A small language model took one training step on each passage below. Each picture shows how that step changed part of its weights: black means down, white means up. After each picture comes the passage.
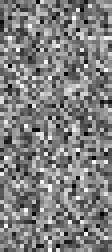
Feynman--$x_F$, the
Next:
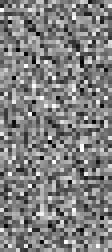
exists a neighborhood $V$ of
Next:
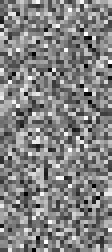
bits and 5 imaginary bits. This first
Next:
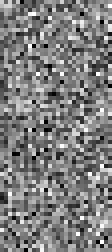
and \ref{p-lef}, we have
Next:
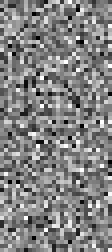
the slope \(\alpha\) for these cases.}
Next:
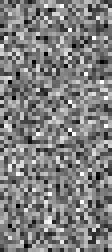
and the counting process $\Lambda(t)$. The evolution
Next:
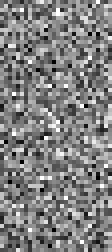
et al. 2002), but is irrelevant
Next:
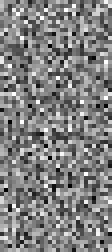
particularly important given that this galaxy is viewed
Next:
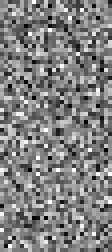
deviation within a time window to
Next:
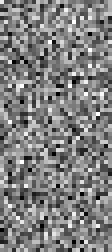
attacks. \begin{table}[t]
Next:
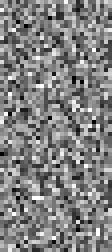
la uniformidad alcanza un valor igual
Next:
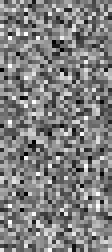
por três momentos. Preparação,
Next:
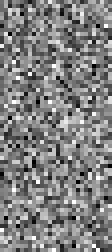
and exogenous interventions. The use of
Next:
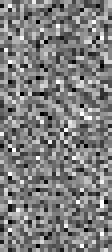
Kegawat Daruratan*. PT
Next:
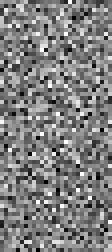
as an infinite matrix and counting the entries of the
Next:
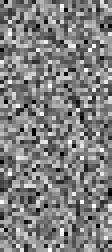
Suppose there are $n$ closed two-forms
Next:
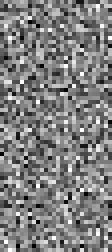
in terms of the following graphical elements in the plane:
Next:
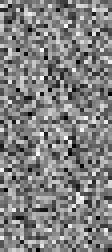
facts, we can conclude that the ARPES
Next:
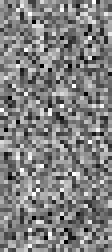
Har to'rtta biznesning
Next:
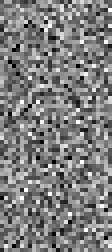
or $\tau\to\pm\infty$.
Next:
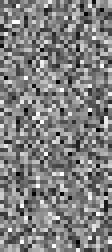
$ and electromagnetic stress energy
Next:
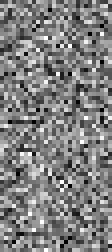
– o‘zlashma qoliqlar uchun
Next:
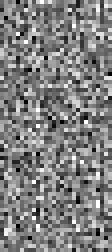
de la historia, a un mundo
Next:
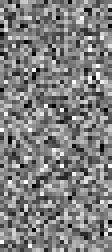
memiliki kemampuan
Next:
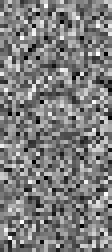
filter taps are computed and only the
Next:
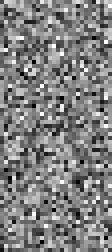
Universiteit Nijmegen. Zijn
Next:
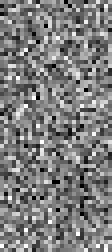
\lambda\to 0$ indeed, $\beta
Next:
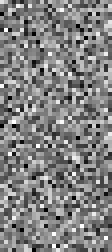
(5)$$ for $\lambda = 0$. For example,
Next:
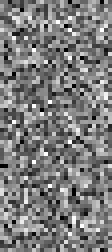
Santa Clara, CA
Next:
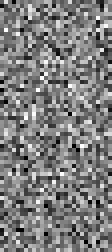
near the Sun, which is a relevant
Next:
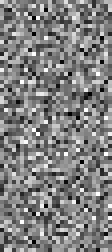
ta'kidlash joizki,
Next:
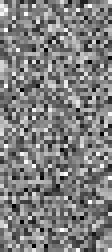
\maketitle \section{Introduction}
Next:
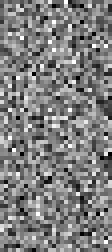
respectively]{absil:2013}, except for
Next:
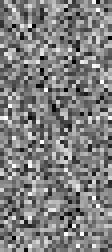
along with their implementations for computing
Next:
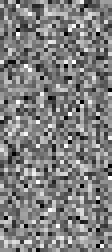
the equality to hold, the set of determinants
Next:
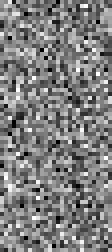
optimization, given a acoustic representation extractor
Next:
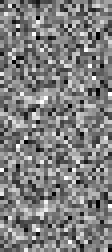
the effects of the discrete nature of the quantum
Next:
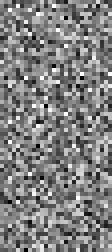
important. In fact, we have \medskip
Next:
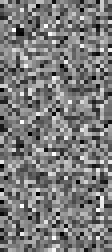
süü ja süüdlaste
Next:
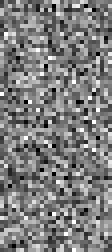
son capaces de reflejar la amplia
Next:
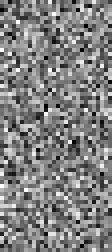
lattice } \author{ V. S.
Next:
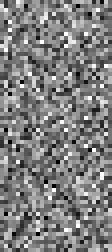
Heegaard diagram for a 3-manifold
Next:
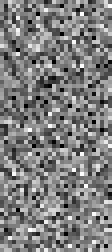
nonfixed point}). Then Eq.
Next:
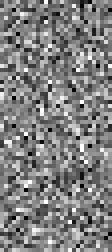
area $A_1$ upto leading order
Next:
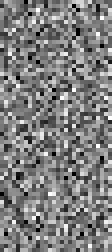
structure has not previously been revealed. We
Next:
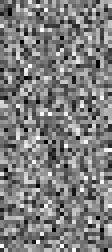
de la corruption, la qualité de
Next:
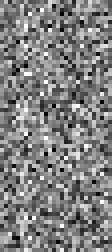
namoyon bo'ladi. Sharq
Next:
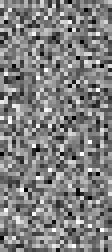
инцидент (работник
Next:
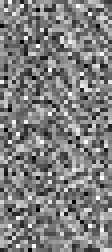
Andrea Celemín
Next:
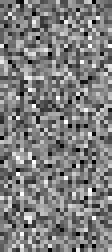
the main-sequence turnoff as the
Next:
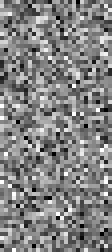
in CS reconstruction algorithms. Based on
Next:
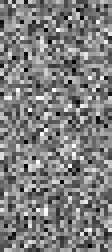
leads us to synthesize a new model
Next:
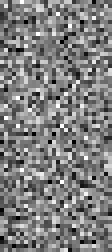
тогда как буквальный
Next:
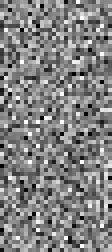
of Epidemic Thyroid
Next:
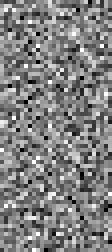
vector} \author {\bf Livia Corsi and
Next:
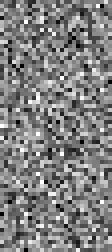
belgi to‘plamlari asosida universal
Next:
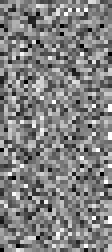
is lost at 1/3 and 1/6 step
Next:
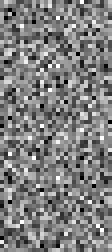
va uslublarni ta'minlash; -
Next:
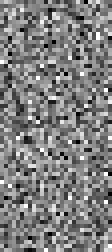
that is so light. String theories have
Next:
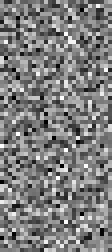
[Hakkında Yazılmış]
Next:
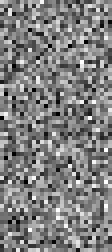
d_m \sin (\pi \alpha_m)
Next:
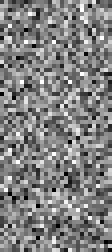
$10\%$ of C in the He layer
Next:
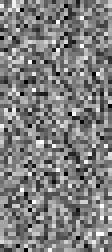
partitions. Here two alternatives can
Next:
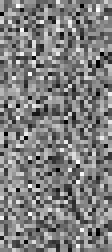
the simple roots by using the following general formula
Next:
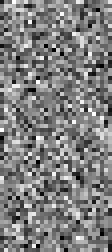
os pensamentos alheios,
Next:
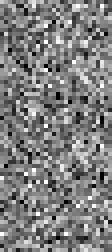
que marcam sua diferença, o
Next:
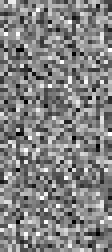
de provas de conhecimento e
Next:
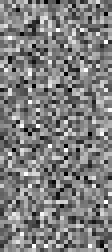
a Calabi-Yau manifold,
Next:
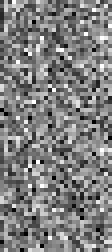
designed to efficiently capture salient,
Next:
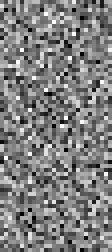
and performance. Checkpointing is one
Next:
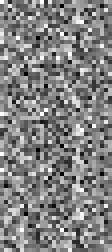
metod orqali ta'lim olayotganlar
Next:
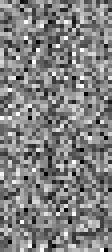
que podem apresentar contaminação.
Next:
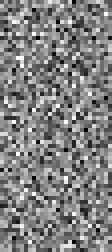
труда не так много, а
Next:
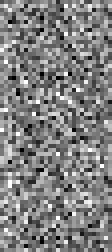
нечерноземной зоны она
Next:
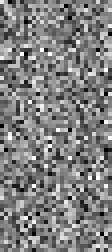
{\cal H}_0^{-1} $$ of the following
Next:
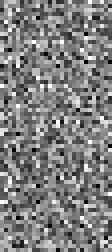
bottleneck effectively restricts
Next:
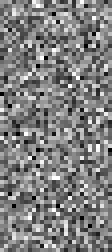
of the real parts of the interaction factors. It
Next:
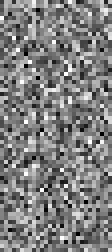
Baruch, B. Gross,
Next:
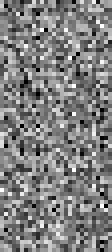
uchun ham imkoniyatlar yaratib berilgan:
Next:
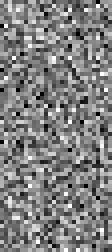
seguita da diversi autori, fra
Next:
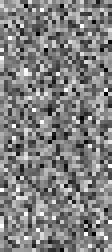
A \emph{$k$--decomposition}
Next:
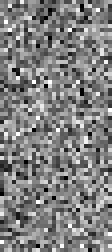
equation \equ{outer} as the fixed point problem
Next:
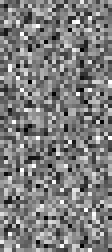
D} \newcommand{\T}{\mathbb T}
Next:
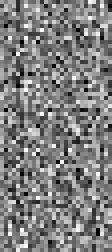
como la técnica «bajo el
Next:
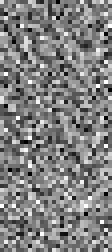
equations studied under ideal MHD conditions in
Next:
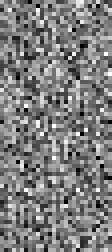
can use the same argument as before to show
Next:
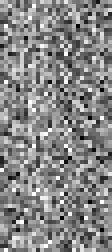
odatda ota-onalarning o‘z
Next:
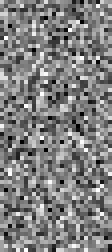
are high but individual updates stay too
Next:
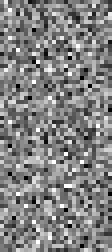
\bibinfo {author} {\bibfnamefont {V.}~\bibnamefont
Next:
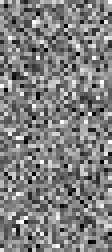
\Pb)$ the canonical probability space associated with
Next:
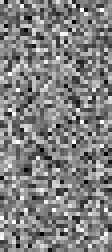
This work is supported in part by NSF of
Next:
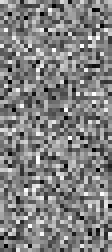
of intellectual human capital.
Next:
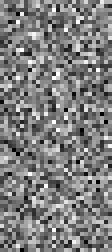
5. Habibullayev I.
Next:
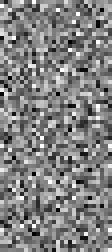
ва назорат қилиш
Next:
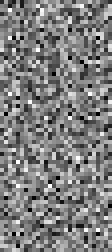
\textit{CTP}-even dimension-6
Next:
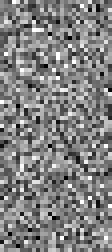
therefore $(M, g)$ is the direct product
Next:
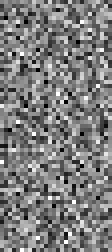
A, Karlberg M, Dryver
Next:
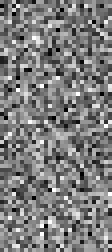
$\bigcup_{n \in a} I_n
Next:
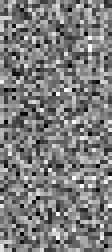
vymezených prvcích
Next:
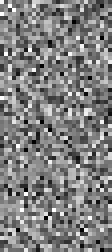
by \eqref{besselseries}, \[
